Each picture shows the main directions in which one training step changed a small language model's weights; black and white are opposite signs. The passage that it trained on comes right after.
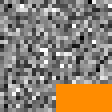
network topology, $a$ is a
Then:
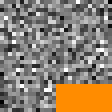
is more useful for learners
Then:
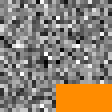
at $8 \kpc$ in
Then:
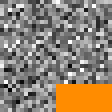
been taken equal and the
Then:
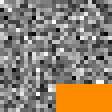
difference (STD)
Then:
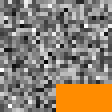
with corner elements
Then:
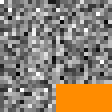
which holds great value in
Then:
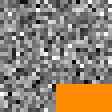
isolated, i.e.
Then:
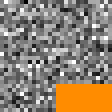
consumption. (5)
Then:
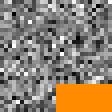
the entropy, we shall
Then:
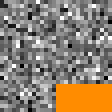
corresponding to different applied fields
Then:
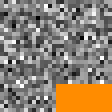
disconnected correlation function
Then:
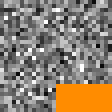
close to $v$, we would need
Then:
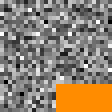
to Gupta D et al.
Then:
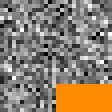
В современном
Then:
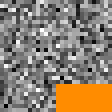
умумий ва
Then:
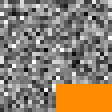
networks, Finite element
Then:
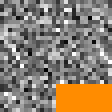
approssima Leopardi
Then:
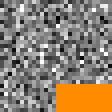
влияние данных
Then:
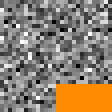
the beverage industry, operating
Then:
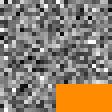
we note that in the vast
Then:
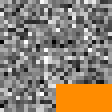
discussões proferidas nos
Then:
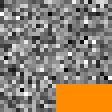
will exploit the above
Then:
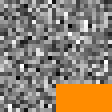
the identification of 33
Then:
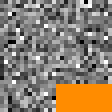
12 UTC (from
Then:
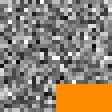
Boribón”, “La
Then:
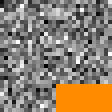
improvement in relationship,
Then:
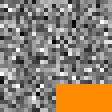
до хмарних
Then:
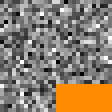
included group and level (two
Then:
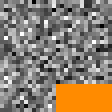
For the single particle diffusion
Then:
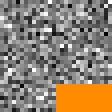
the single and multiple sites of
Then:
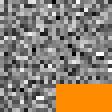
ABSTRACT The
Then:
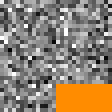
with self-acceptance:
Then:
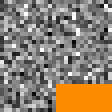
of the dynamics of the volume
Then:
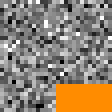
anomalous diffusion
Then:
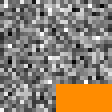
SINTA) doi:
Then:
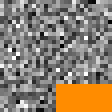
skin pigmentation.
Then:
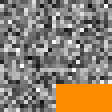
of the output spectra and improve
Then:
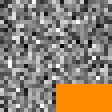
role in achieving
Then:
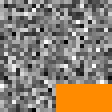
Consider a set of
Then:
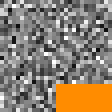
\caption[]{ Subblock
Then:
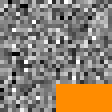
the integral condition. The
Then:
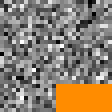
major distortion in
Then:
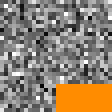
find linear relations between features.
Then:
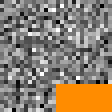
252 bus lines. The
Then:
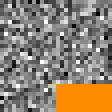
As mentioned earlier,
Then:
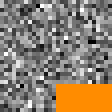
and satisfying the system of
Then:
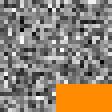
savoir, mais
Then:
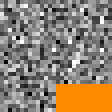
moderna no Brasil
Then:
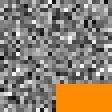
the optimization problem variables,
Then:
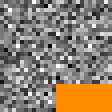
be solved line by line
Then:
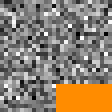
created. I take
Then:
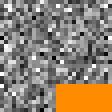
шар” номли
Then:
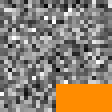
Tibetans suffered from the
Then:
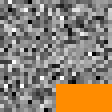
choose at the same time a
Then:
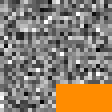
mengabdikan diri
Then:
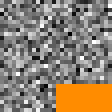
CXR will be classified into
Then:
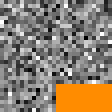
called black-box
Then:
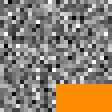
boshqarish siyosati
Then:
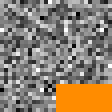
reef-fish diversity
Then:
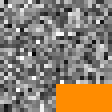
grosso modo, no
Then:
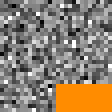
a homogeneous system of
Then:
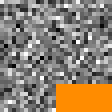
supports vortices as shown
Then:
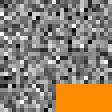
after a test. Figure 5.
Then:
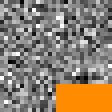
insecticides, viz.,
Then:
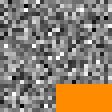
withn a certain approximation.
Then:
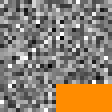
Furthermore, research on the
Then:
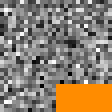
service chains comprising
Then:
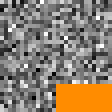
e interpersonal)
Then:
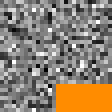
meta-analysis of results of
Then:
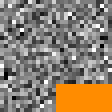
estimation runs for
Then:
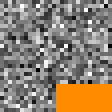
the outcomes of tax reform
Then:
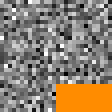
the Bern Convention. Based
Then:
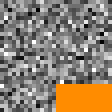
transfer processes utilized by many
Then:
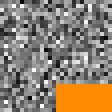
expression in CML –
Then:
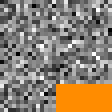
and the healing length,
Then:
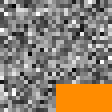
design increase readability,
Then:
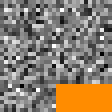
no hay mayor disfrute
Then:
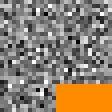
bias correction). b)
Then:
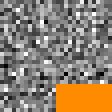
anglab, mustaqil
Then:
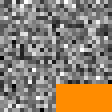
utilizando um pouco mais
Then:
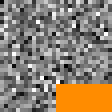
\varpi M(y,
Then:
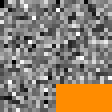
levels by the densest
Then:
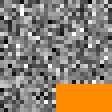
on distillation. Next
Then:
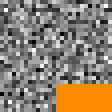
Stereo Matching
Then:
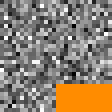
function and GRB formation rate to
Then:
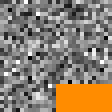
1: Recognition’s
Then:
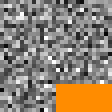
en profondeur? La
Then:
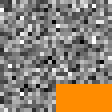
paper is related to the second research
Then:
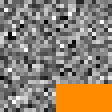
an issuing center, acting
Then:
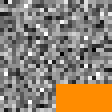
internacionais. Mais do
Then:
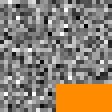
planning. In case of vertical
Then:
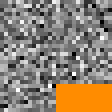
so the APC is a more complex
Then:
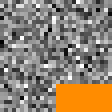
flow out from the computation domain
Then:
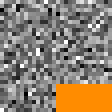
Direct Behavioral
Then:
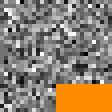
sizes, absence of
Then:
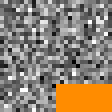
Shu bilan birga,
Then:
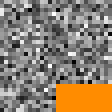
orden 1, es la
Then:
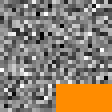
accessible. Phase IV is
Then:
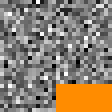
conditions. 1. Introduction
